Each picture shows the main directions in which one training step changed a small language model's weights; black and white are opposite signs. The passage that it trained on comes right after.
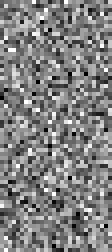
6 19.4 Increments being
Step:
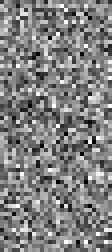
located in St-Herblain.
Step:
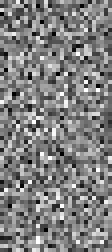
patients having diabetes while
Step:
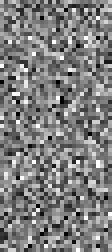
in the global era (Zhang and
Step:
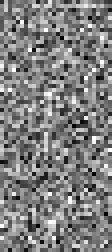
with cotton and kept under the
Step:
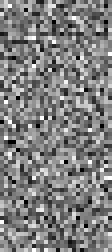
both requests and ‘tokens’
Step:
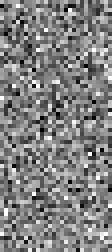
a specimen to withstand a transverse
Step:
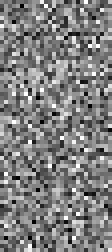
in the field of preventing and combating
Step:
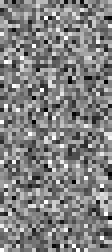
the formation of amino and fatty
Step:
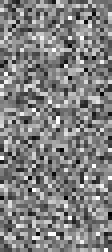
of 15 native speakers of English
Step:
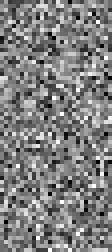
of the accuracy of LR model is satisfied
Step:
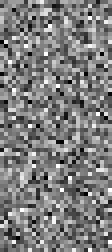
Dollar was not granger cause
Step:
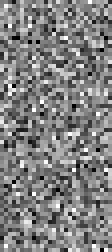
analyses discussed in the main
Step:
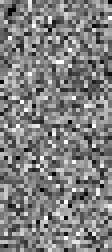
the foreign based journals were assessed
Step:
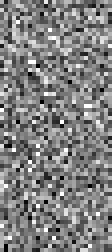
to enable early diagnosis and the
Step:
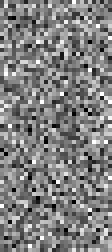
strategy to activate CBX7 which
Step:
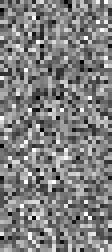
Seven (7) input variables and
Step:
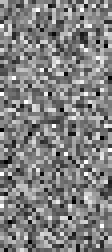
C shell containing Al, N, and B
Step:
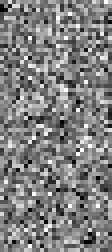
ADMET attributes, as indicated
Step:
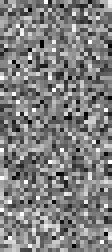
differentiate between real and generated data.
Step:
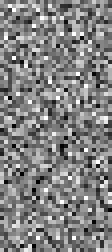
efficiency of the power amplifier.
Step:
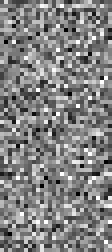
of conditions for obtaining authorization to set up
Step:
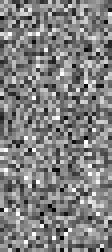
some of the problems that arise in part from
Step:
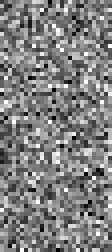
: **C**onceptualization M :
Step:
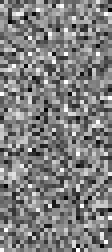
years of formal education. Comparison of
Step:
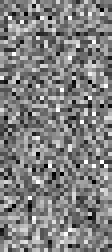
of energy. There has been a long interest in the
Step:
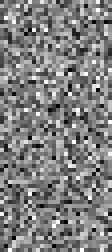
USA among them the contribution by
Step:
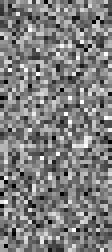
BirdNET model, prior to the
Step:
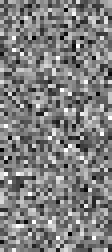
these galaxies, the nature of their
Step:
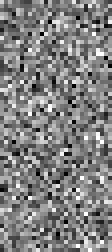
(11). The selection of this research method is
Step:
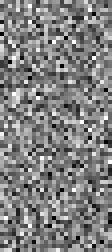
this very juncture, courts may
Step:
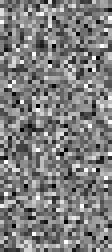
surfactant. Likewise,
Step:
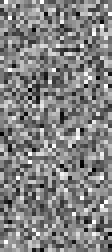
AI tool would autonomously edit
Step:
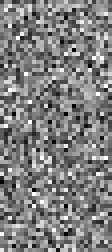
investments of enterprises,
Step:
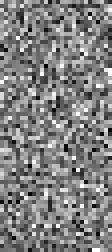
RES pilot activities concentrate on
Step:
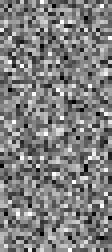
hygroscopicity (lowest
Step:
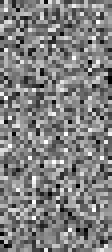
relate respectively to promotion of the project,
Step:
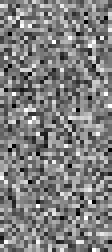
also be stored and reported to identify
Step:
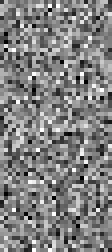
key concern in the use of alternative
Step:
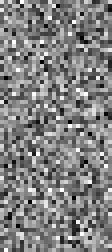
*, Mohammed Yassaad
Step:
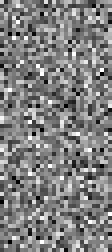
to two names with which you can
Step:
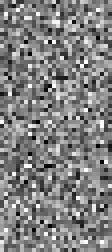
then the association between peer alcohol
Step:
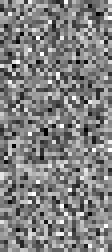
the effect of anorexia nervosa
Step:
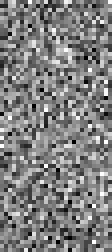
showed that TCE mass was
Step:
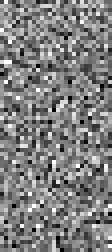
an ethical ideal with indifference to
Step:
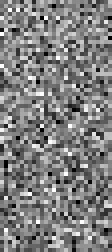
sinking particles was used to calculate
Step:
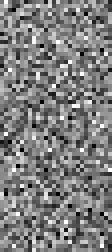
found, in the online version, at
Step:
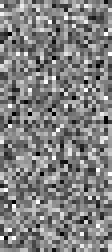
combine harvester weighs
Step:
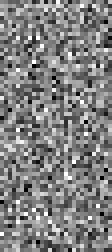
parameters are recorded independently of any
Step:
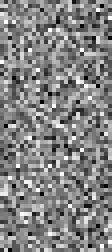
as calcium ions take the place
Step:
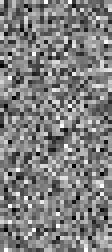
understand and recognize visual material will be
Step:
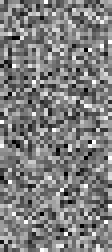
known only to group members, or public and
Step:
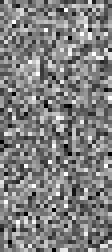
nervousness that interferes with
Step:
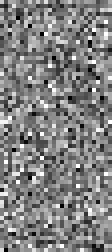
ratio was 52.12% to
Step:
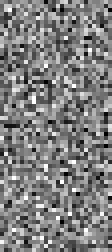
processor architecture provides a
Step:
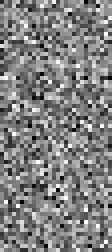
revelation and inclusiveness of
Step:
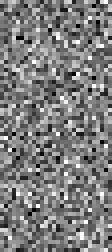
H2 SMEs' agreements
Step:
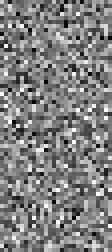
subsidence (settling of the
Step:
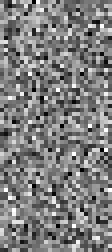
-20°C. For the in vitro
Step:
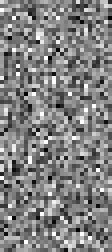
Lejia Liao, Libo
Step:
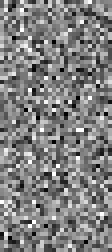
frequencies for data transmission. But
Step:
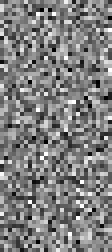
Sea Observatory of Biodiversity
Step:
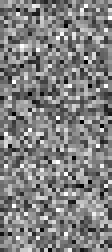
represents cultural clashes, cultural
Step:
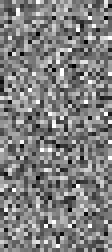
from the Glorious Qur'an
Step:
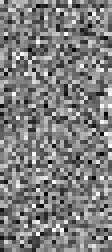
of this, productivity has improved for a large
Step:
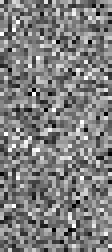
to teach students in the secondary schools.
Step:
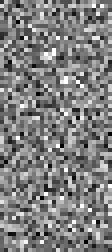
to many agricultural crops is
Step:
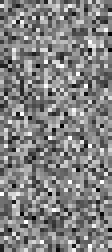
a waste management hierarchy has been
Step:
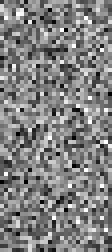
traditions and food systems). The next
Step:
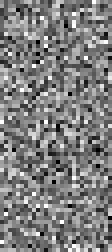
Optimizing socialization strategies by
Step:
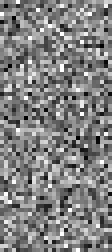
scale (green roofs and vertical
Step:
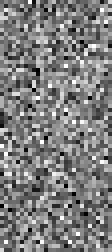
the research objective Simple Linear
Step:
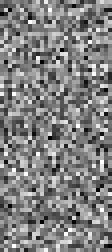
entertaining activities will be vital in the
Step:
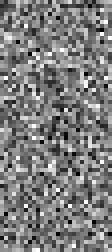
that the application of the 3-D
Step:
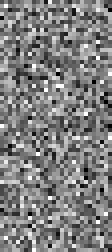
buildings using the listed materials as
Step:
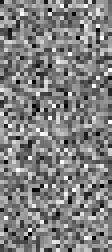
shifting of band at 600
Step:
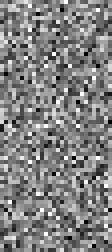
Worcestershire, UK) was
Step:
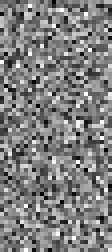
dephasing times can be reduced by the
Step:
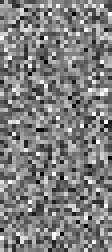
more using diameter tape. For
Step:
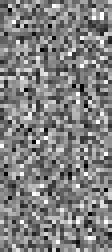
sampling environment ✓ ✓
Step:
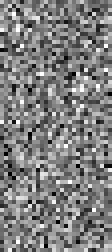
R.W. Is remission of
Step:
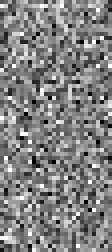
1) depending on incidence of light
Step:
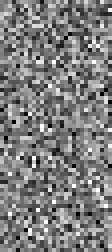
in which the herbicides were applied
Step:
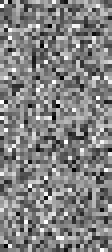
of 5228 resin Tensile
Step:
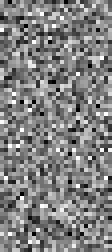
funding increase the likelihood
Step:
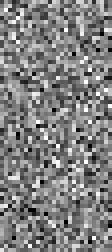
"traditional" determinants of water use
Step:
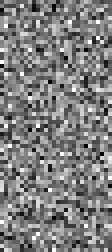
Turok and Latham Boyle
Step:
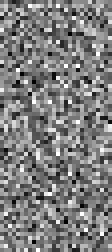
current of the transformer, the voltage
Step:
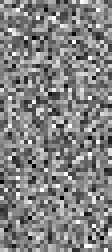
interacted with the renderings and is
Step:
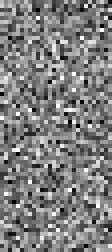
Against Stalkerware
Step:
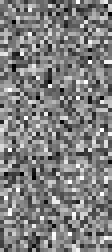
large downstream human populations,
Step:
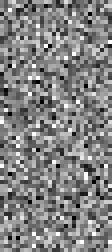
synthesis of zinc complexes with
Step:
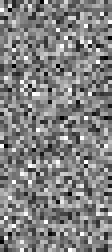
A53T in cell culture and in
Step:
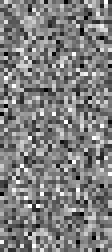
MS3.2 Alpha release of the
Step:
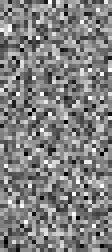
capacities of thermal reactors will not
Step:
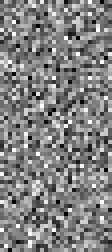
HDPE matrix at each processing
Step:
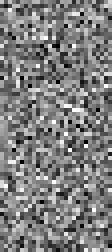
leadership is a crucial component of
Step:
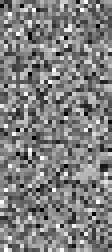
and exciting musical and gestural
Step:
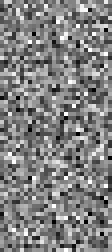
MIMO techniques are combined in order
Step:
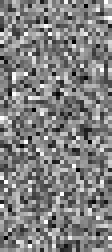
many scholars to delve into the
